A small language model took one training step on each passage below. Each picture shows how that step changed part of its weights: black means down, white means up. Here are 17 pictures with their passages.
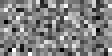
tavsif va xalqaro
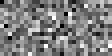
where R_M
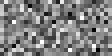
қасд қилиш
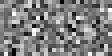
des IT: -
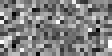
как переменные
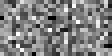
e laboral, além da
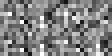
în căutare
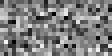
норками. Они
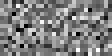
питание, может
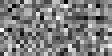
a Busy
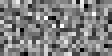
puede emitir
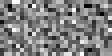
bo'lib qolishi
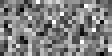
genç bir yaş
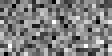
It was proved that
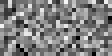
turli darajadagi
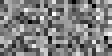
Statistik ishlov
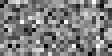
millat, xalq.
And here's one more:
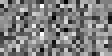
esta noticia ha
